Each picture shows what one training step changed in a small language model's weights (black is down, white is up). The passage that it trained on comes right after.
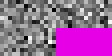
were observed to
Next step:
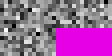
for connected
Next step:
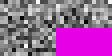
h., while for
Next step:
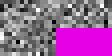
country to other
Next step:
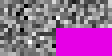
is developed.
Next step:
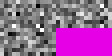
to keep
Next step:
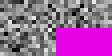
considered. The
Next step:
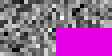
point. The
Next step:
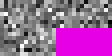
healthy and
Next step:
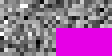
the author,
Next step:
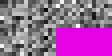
the implementation of
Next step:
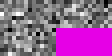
generated IP
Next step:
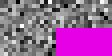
422 was observed
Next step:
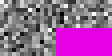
The write
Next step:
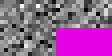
GF conducted
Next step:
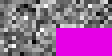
common surgical
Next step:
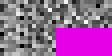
what mechanism is
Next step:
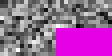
the central
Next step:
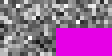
of ecological
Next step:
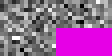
changes during
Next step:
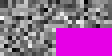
the review results for
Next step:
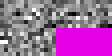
style of
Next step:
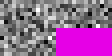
curvature on
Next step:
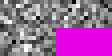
of the particle
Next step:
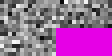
in the Figure
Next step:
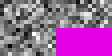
strategies are
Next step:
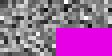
the study of the
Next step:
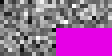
of EMIT and
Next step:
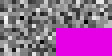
low while those above
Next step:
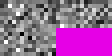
share its
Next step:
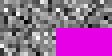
are predictable
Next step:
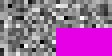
similar pattern in the
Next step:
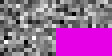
and remained
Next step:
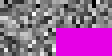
crucial to
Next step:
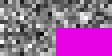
confident in
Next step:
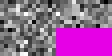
generation and knowledge
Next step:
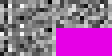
isolate the
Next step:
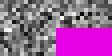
review stages Table
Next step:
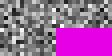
marketing for
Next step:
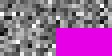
to the dish
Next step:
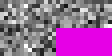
buy local
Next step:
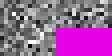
(Figure 3).
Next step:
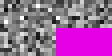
the variance in
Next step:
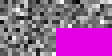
this link is
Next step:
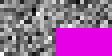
basic research in
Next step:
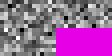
study are available within
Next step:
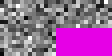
consent was obtained
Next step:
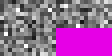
them at their
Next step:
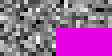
level of the
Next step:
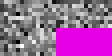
reversed and
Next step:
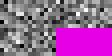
its lower
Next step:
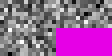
approach is a
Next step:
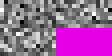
of referral
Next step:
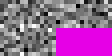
verted into
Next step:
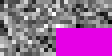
at the central
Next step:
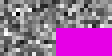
in head
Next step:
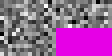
to shift
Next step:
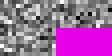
of the above
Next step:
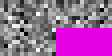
the systemic
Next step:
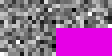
large feature set and
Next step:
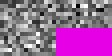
validation of
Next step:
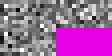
of progress that
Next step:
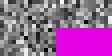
or to use a
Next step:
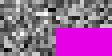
the leaves
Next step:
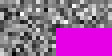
of current meter
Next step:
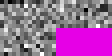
capable of
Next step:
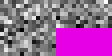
of environments
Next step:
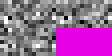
most of the year
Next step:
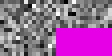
methodology for
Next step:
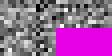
optimum usage
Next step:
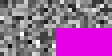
the light
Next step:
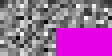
the key words
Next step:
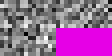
present world
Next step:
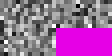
is essential
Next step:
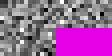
the addition of
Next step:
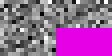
The sample was then
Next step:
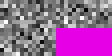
specific technical
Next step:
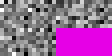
the thermal
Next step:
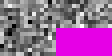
and tend to
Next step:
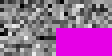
role in the
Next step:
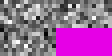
of technology stack
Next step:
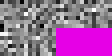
need for further studies
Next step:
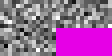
of the system is
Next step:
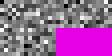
study highlights
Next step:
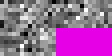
release and
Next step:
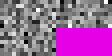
with UWB
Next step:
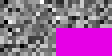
the notation
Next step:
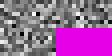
a V,
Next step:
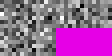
1 point. The
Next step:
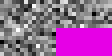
method, which
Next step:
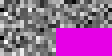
supplies and
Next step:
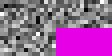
Impact of
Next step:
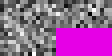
parameters influence
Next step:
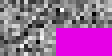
publication, and
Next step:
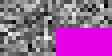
- Solving
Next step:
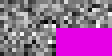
elements with
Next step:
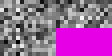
storage through
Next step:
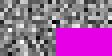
there is a
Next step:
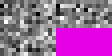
and individuals that
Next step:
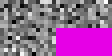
The researchers developed
